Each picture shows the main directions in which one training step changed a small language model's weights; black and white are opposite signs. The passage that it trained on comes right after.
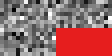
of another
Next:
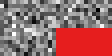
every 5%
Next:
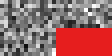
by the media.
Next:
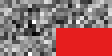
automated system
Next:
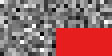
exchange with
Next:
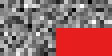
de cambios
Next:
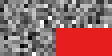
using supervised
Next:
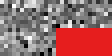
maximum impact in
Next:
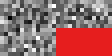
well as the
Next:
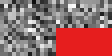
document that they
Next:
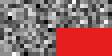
written from
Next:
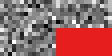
protein levels
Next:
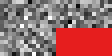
weight is
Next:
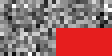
who adopt new
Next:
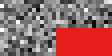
al servizio
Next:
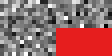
of which being
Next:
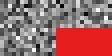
for the last
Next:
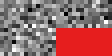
Gelde zu
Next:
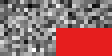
at the age
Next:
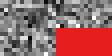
yang telah
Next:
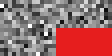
O pavimento
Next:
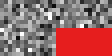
and their institutions
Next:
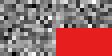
is hereby
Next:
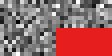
present: –
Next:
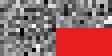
aim of the present
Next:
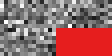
contrast to
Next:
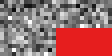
ensuring social
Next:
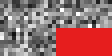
through extending
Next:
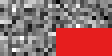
achieved in a
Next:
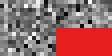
process, we have
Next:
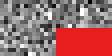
and become a
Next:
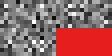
Food to
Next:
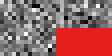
быть в
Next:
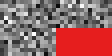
age is
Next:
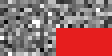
to seek
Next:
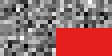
va bu borada
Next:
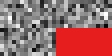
and seminars
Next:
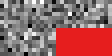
pesar de que
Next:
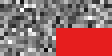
provided a
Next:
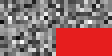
among people,
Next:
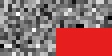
as expressed in
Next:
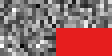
descreve as
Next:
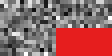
system of individuals
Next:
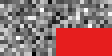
to scale
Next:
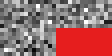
per day,
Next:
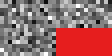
Very good
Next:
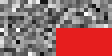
of the field and
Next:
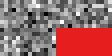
va buni
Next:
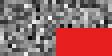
xususiy va
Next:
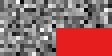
calculated according to
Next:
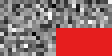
and if necessary
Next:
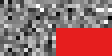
и точность
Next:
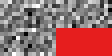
goes far
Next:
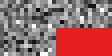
where q is the
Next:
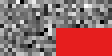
activity 4.
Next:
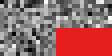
content of this
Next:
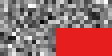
davlat organining
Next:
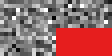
wide range
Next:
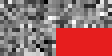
aplicarla a
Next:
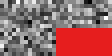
consumption and
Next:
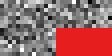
are calculated from
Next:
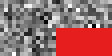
but remain
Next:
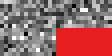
to examine the
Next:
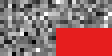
because it became
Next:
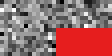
satisfied with
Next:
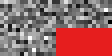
to assess the impact
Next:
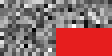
are naturally
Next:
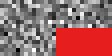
now the most
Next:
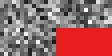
a dose of
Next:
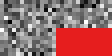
é definida
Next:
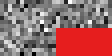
different concentration
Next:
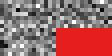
In fact,
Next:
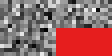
and professional
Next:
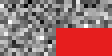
del primo
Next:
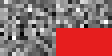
unstable in
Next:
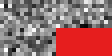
em muitos
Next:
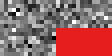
важность и
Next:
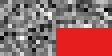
and industrial
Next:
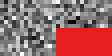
el poder
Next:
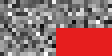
RTI more common
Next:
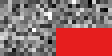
and appropriate
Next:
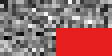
necessidades do
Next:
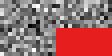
uses the
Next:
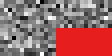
projeto de uma
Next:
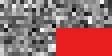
preparation of the
